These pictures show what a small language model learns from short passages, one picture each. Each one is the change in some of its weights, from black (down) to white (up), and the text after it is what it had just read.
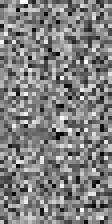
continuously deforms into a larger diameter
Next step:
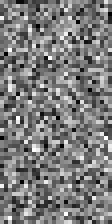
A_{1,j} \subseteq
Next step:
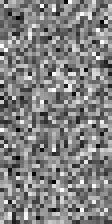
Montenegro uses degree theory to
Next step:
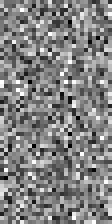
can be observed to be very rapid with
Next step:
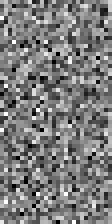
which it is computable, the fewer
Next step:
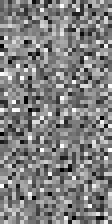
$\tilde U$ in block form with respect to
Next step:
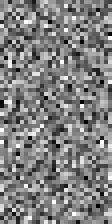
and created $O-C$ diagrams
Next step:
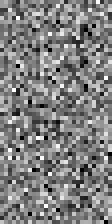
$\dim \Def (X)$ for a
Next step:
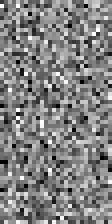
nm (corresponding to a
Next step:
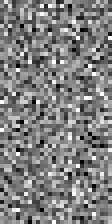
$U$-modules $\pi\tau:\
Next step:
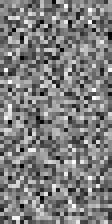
k\leq n-1$\textit{ we
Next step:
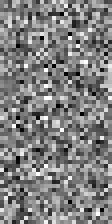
They considered an electromagnetic pulse that
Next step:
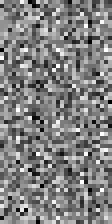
conducting assembly components, does
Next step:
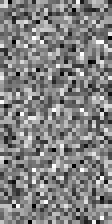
the finite rank case. It can be proved in
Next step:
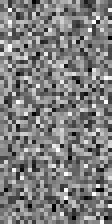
base 2. Let $n$ be not
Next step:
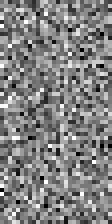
and ``..." includes terms with coefficients with
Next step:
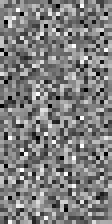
peaks' in the photo-$z$
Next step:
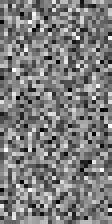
$G^{2}$-statistic is compared
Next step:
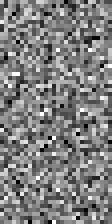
lower bound. Conversely, each
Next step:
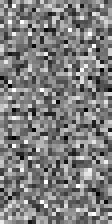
Using this simple information and a contour integration
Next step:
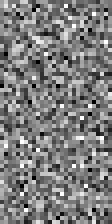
few years. After the first
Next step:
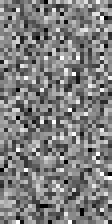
over $(K,\Gamma_U(\mathcal
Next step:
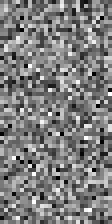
section $d\sigma / dt$ for
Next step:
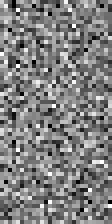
denote by $\Lambda_{D_{i}}$,
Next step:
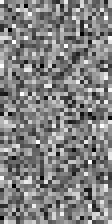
satisfy condition $(\ref{orl})$, then the
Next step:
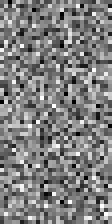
From equality (41) we find:
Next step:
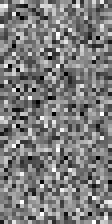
see that if $j,k \in
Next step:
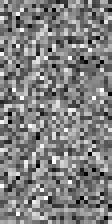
are correlated by results as [13,
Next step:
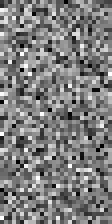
one could equivalently write, in a distributional
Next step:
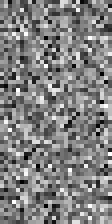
$C_0(X)$ the space of
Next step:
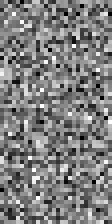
for this behaviour lies in the
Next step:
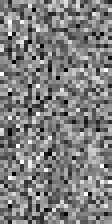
Thus, if the eigenvalues of the
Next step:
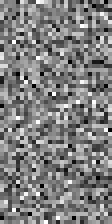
given path. In an idealized situation,
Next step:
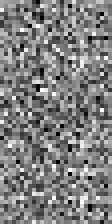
highlights that software security
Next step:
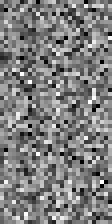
\ref{them: theorem convergence} is
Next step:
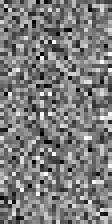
\circ \bigl(Id \ot
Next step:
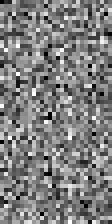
is replaced by a smooth bounce,
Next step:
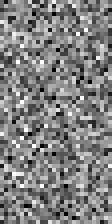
\end{equation} Minimizing
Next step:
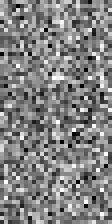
following two cases:\\ Case 1:
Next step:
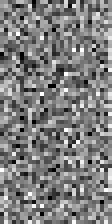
time is described by a finite-dimensional system of
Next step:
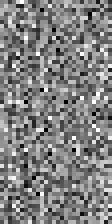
limits of the integral Fourier coefficients of
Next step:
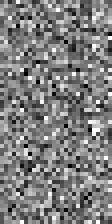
function of target dimension $m$ for {\em
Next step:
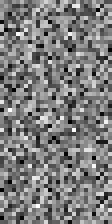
in the relevant range of $\ss$, when
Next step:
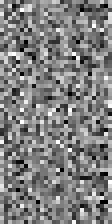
space (analogy with order to
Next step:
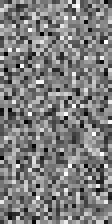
by all $L$ APs, the
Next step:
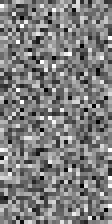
one can write the result, that is the
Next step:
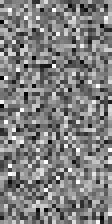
fidelity for the error model with rotation
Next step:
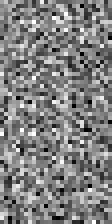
algebras, Proc. London Math.
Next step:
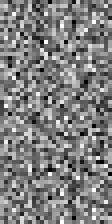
sense generated by $e^\alpha$ and the
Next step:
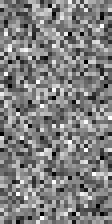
Toda actions stay almost constant, while
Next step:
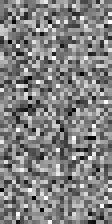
of objects: Abelian semigroups
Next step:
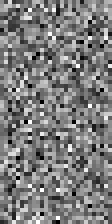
$N_{g,t}$ exists, denote
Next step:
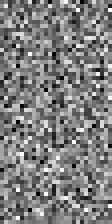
$x\in\X$ we have $$
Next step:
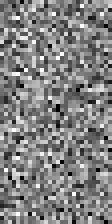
than 800 days. The top
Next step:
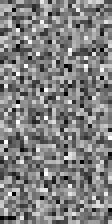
alone would lead to an infinite state space;
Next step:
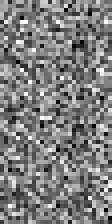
conductivity tensor become vanish, resulting in the
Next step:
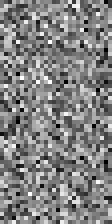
by the local inextensibility constraint
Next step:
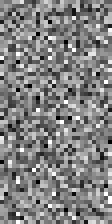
for inherent structures to analyze the
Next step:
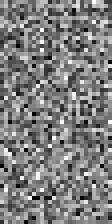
this configuration $\eta'\neq\eta$ according
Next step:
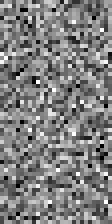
with a permutation encoding the change
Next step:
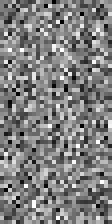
CDGA, we use Proposition
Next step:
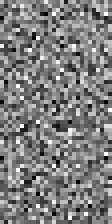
slope of a fitted linear model to
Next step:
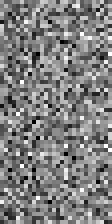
in the same general direction of the cluster
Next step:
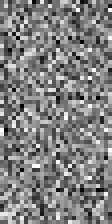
$G,F$ are quasi-isometric
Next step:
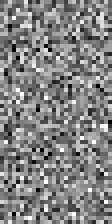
the paucity of samples. On the other
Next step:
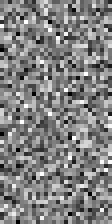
and our results here to explain why
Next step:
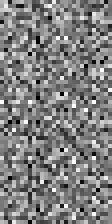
embedding if and only if each element
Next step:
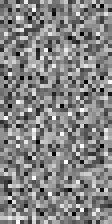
on OCAMI". The
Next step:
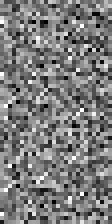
a Jordan biderivation
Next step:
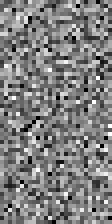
the inner surface of the container was
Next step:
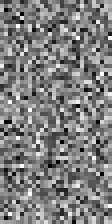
$D^*$ is the Malliavin
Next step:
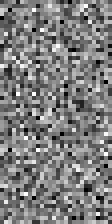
[$10^4$] than when they
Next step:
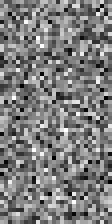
in its turn, is a presentation of
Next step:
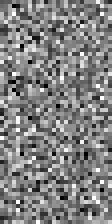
scales for both LNV and
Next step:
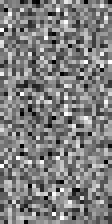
\par The Lyapunov exponent
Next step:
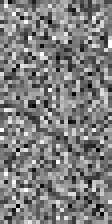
representations $(\pi,E)$ and
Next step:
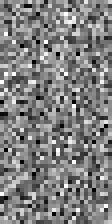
which is equivalent to \begin{equation*}
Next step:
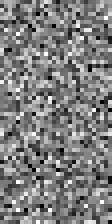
single-epoch spectroscopy,
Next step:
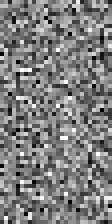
the loss of spectral efficiency, introduced by the
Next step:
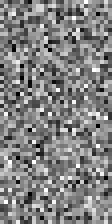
the reported VIMs are always their
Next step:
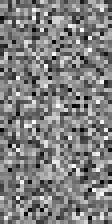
[23] the existence of pion
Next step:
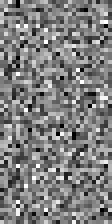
placed. The placement in
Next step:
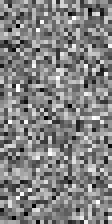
be caused by the accretion of the
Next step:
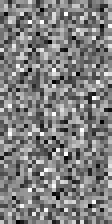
multicanonical ensemble when
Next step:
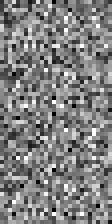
Lin, Nishihara and
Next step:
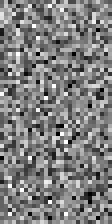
torus of $\beta$. The manifold
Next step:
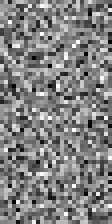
use integrations by parts for all
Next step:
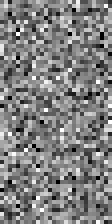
provided in the paper consider the logit, the
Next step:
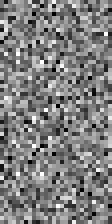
\end{equation} We numerically solve
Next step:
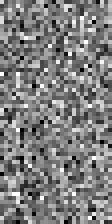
24 node-charges with 6
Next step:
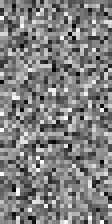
our procedure the scale of classical emergence can
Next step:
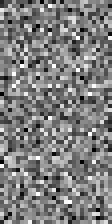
$X_\R$ must have even intersection
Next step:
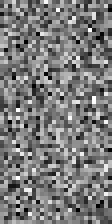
the known (spectrally resolved,
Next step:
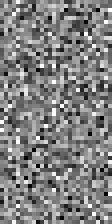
consists of edges of $\Gamma$. This means
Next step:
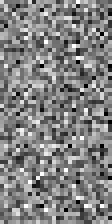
a focus on relatively large containers. In
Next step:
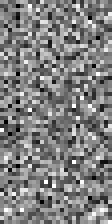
depending on the dipole momentum transition matrix
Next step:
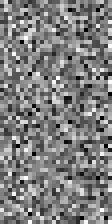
manifold, with constant sectional curvature
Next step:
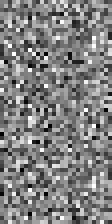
The characteristic function of the random variable $\ln
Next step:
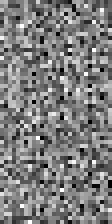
\section{Mathematical foundation}
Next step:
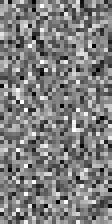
equations that appear; however, the precise details are
